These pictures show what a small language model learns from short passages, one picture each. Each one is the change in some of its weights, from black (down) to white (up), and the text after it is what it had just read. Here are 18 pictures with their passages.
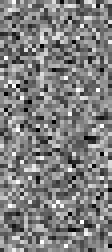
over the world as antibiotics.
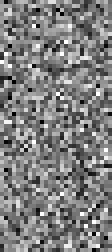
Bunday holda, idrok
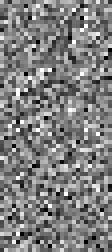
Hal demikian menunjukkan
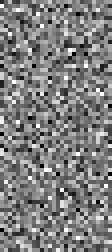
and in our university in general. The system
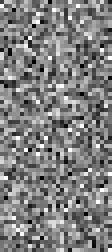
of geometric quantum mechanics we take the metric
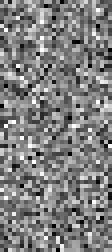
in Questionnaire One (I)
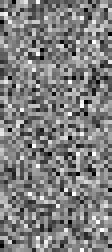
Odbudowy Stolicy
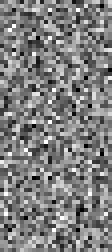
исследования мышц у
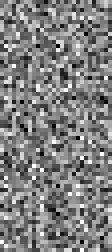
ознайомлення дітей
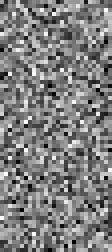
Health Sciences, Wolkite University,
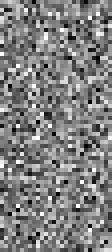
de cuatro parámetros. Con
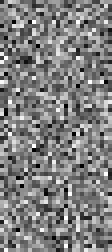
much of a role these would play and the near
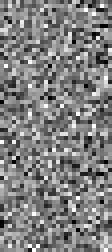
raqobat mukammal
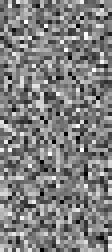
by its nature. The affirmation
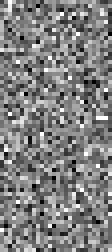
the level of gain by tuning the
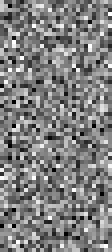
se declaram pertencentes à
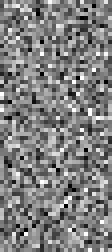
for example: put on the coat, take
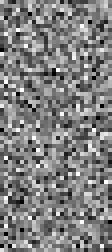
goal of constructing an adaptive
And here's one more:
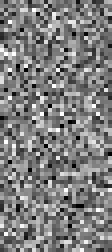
flux vs. E$_{pk}$ relation,
